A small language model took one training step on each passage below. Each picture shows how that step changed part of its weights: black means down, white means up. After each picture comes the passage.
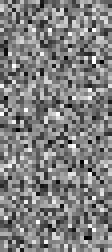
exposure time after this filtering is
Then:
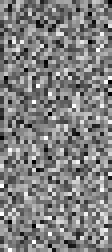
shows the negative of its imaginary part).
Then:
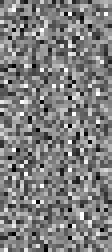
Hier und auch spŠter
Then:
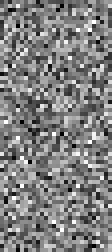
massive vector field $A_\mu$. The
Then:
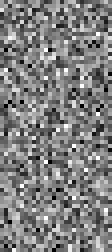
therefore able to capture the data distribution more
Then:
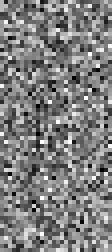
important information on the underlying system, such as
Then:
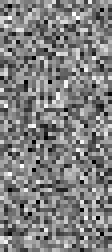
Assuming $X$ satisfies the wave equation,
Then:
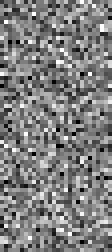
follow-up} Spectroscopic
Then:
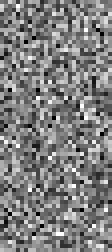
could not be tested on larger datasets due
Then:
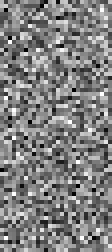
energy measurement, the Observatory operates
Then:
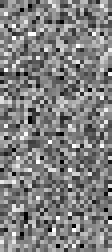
of Laser Engineering,
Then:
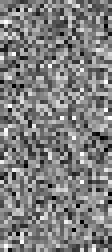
AM-FM components are extracted from
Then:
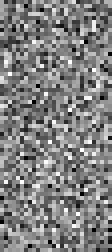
data in \cite{Lyra2003}). For
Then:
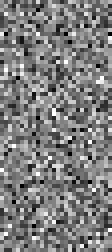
presence of phase gradients as a function of
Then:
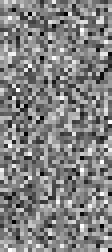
dS metric \begin{equation}
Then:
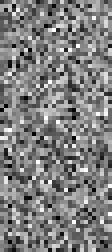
O. Ronneberger, P.
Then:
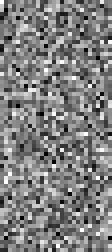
decide whether and how much content to
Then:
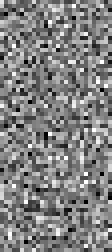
As attackers evolved to emulate
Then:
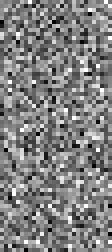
could integrate a process simulating the signal
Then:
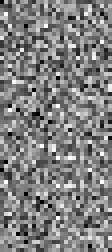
the estimate of the centering correction or
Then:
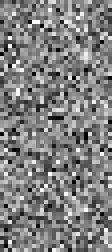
The stripe superlattices are discussed
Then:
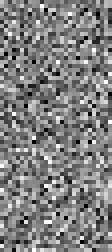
ratios. To first order (but see the
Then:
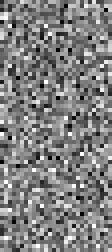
set packing problems among many others
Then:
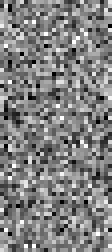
\tau_i \right) \right|}}
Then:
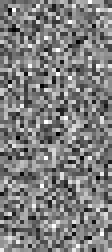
about the broken vacuum we find
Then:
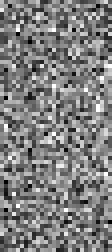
the results by finding the model with the highest
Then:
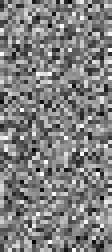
simple means of obtaining the matrix element in
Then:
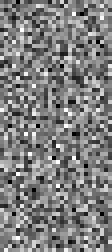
where the curvature singularity should get
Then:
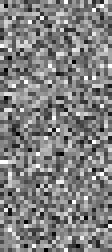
a general overview of the results for our full sample
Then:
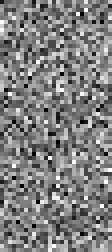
title = "{Loop corrections
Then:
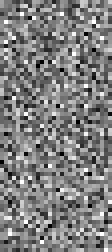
du CNRS UMR
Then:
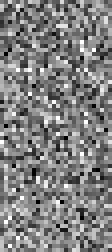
can be written as a perturbative series
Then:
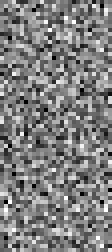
reduction. It is worth noting that different
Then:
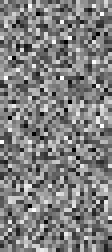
in this parameter regime. For the smaller value of
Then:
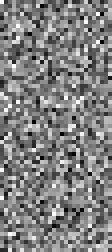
Information, Seoul National University\\
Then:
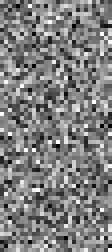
The flux axes in Figure~1 have been set
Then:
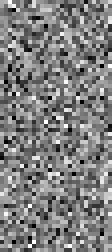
`observations' of each light curve.
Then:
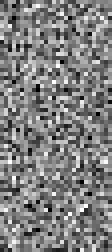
to better understand the high-level
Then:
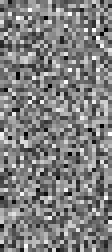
of the facility, rendering this
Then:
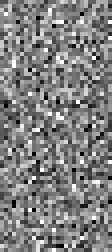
its turn, the ongoing star
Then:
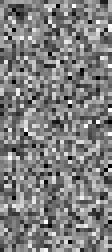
are often based on the intermittent
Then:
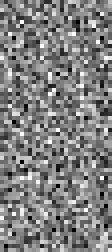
this sector is clearly difficult to
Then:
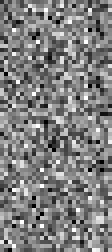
do not alleviate the initial conditions problem, which
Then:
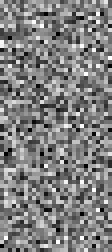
open reading frames, and all
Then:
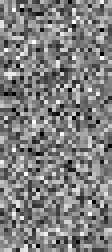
surveillance, search, and rescue
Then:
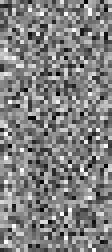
i,j. \end{equation}
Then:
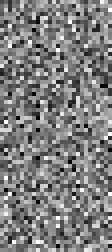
the quark density in the cold nucleus
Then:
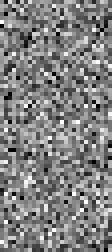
(where $e$ is the elementary electric
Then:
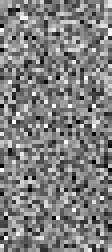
mode energies (dashed lines). In
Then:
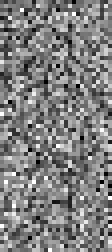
network,'' \emph{IEEE
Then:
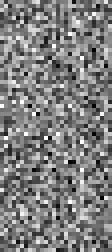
the evolution operator is: \begin{equation}
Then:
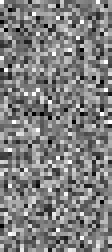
tools} \noindent We compare some
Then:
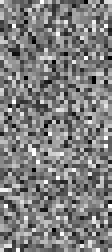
At last, we calculate the energy
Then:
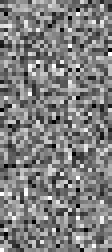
of domains have gone beyond the
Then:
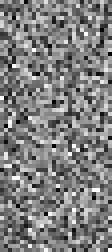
\left\{ \overline{D}^{\alpha
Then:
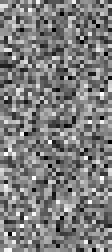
with DPMJET Monte
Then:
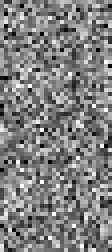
$E\in \Lieg$ we have a
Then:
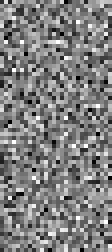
vanish at $y_1$,
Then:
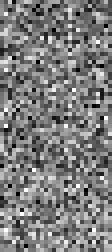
1.1 V/\AA, a deviation
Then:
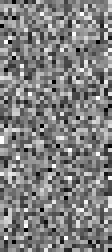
with 4G and 5G standards. However,
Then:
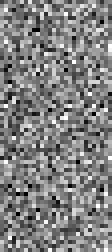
(Chapter~6) we come back
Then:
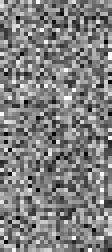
with DTW for melody extraction,
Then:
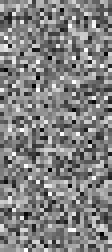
and propane in URJC-1 show a
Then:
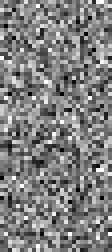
exclusively variable-centered. The
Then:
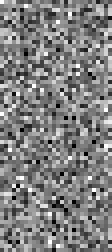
the $M_{\rm ap}$-maps.
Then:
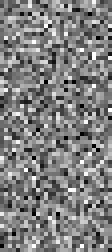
is larger over the tropical to subtropical
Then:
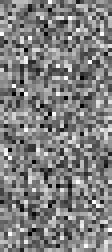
Earth to be circular. (b)
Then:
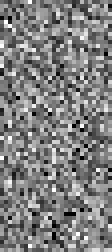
legitimate nodes in the presence of
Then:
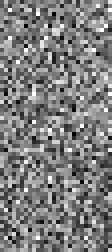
kernel hyperparameters. The
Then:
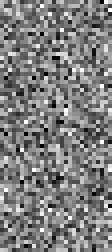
$ can be diagonalized; \begin{equation}
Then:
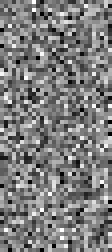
change in the count rate $>$20
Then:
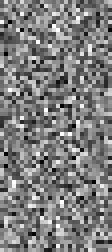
given by a Poisson SNP
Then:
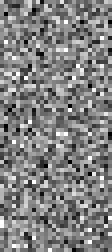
shown for comparison. FIGURE
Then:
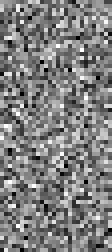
are based on deep multi-object
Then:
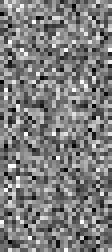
$\exp \left( -\phi \left(
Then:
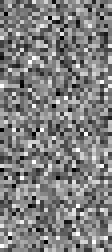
the glasses, where many
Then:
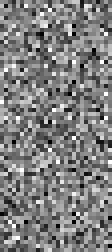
band minima occur. \section{Density of
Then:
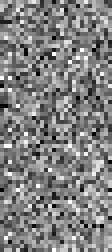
we will use effective field theory methods to calculate the
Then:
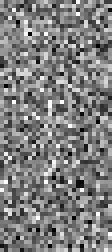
a motion may set up a propagating kink
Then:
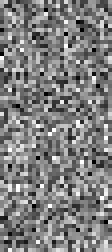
to 300 \\ \hline \vrule
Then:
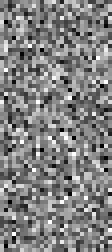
Giorgio Facelli and
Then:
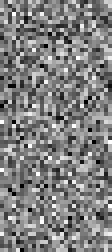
that it provides a natural method for
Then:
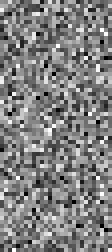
circuit in fully real space can provide
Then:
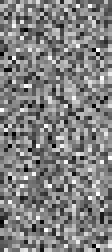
with increasing dc field strength,
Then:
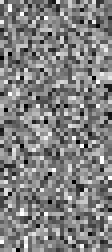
reveals a peculiar spatial
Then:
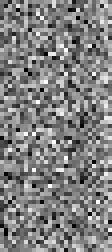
$i$ factor in the r.h.s.\
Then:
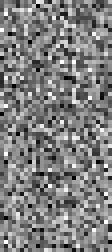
Provence" (L2MP) for
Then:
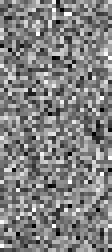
a given node. To this end, we first
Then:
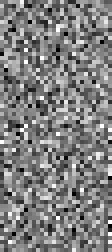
To verify our speculation about the
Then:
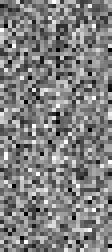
described by Kolmogorov
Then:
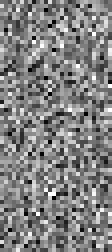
RIKEN Center on
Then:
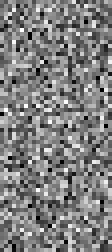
Hilbert space, but only the original
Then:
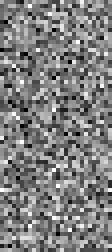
This implies that we need to use the
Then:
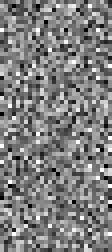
to match DFT-based force
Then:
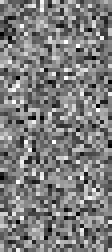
= \overline{(E_1-\bar
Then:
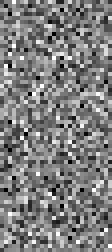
Monte Carlo methods to robustly
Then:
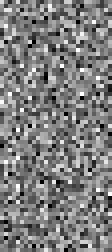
mentioned research revolves around
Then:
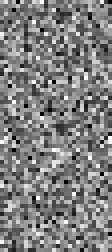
within one of the Department of
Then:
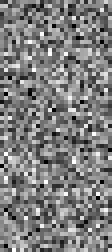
way of calculating its eigenvalues
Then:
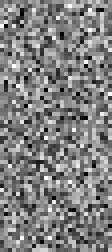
The synthesis of optical attosecond
